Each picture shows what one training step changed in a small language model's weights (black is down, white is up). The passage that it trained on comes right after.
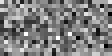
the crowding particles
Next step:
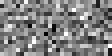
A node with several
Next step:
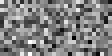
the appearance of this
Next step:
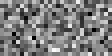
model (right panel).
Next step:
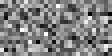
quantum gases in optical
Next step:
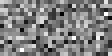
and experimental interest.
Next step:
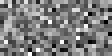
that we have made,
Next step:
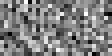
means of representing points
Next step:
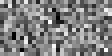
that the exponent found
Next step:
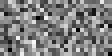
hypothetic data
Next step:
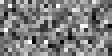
below). Such
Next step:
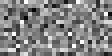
thick cells where
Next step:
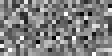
estimates coincide,
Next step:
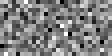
finer time steps
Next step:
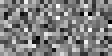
computational cost increases
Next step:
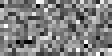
fermiones del
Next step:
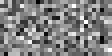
$L \subset
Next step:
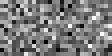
is found by combining
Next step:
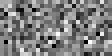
strain. It is
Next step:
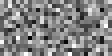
two Volterra
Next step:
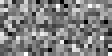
which are only supported at
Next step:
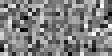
called the {\em critical
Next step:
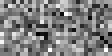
both $1\in
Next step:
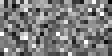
analytical expression for the
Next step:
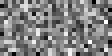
prove that $\tilde
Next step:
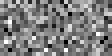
since it includes
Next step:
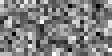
there are non-zero
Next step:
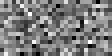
for all $t$.
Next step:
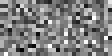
issues that limit
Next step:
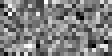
carefully in order
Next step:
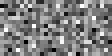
friction ($\varepsilon
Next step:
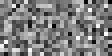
In fact, it means
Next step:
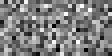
This gives the first
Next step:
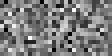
comodule algebras over left
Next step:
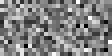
the literature in different
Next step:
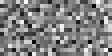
di Trieste
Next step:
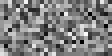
models move in a
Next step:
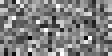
on user input or
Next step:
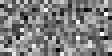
radius. This question
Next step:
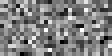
is suitable for cut
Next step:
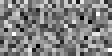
three corresponding fermions
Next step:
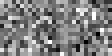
in detail at which
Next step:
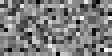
$F$ is
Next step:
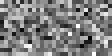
the $mms$
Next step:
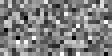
positive sign of the charge
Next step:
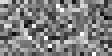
reconstruction quality
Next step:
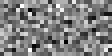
be in $U$,
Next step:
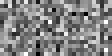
that these orders are
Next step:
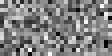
the disc. This
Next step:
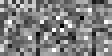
itself is clearly
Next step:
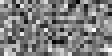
at time $1$
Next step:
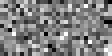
is a stochastically
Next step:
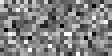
with the plasmon
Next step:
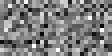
best way to reduce
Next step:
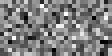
flow develops as
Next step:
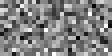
are up to six
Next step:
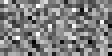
{\it Fatou
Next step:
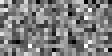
which means that at
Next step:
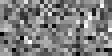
material by feedback
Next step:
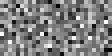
is wrong, at
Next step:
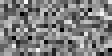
effect on the lateral
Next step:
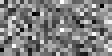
flat spacetime the total
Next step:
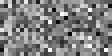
that the scalar solution induces
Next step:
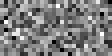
decompose the observed image
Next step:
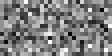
methods. A first step
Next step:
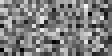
and then by using
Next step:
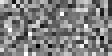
to generate correct
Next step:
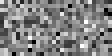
the parameters of any
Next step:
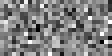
case (cf.
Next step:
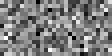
$2$ remains negative
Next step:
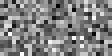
of the results of our
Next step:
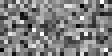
taken over all choices
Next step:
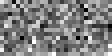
to capture its
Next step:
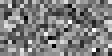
time delay.
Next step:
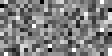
g, \forall t
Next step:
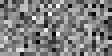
lemma, it remains to
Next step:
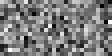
465 participants
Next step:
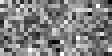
the cavity. This
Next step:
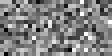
C^n \sm
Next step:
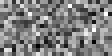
for compact gravitational objects
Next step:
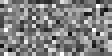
\delta \right\}
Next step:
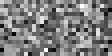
and can calculate the
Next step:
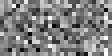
As $K$
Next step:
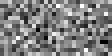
model in a transverse
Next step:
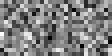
metric | Normal distribution
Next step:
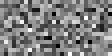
coupling strength between
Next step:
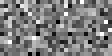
will follow that the final
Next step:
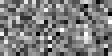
respectively, $\phi$
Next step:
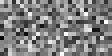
for each core is
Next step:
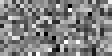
in how the disorder
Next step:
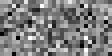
Regardless of
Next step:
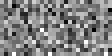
parameters: (a)
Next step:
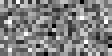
when dealing with
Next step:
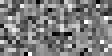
$p$, appearing
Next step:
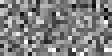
($\lambda \lesssim
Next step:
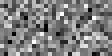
set of attainable
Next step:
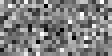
many sources of error
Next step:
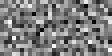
let $F$ be
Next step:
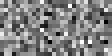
as a conserved
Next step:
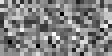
the progenitor
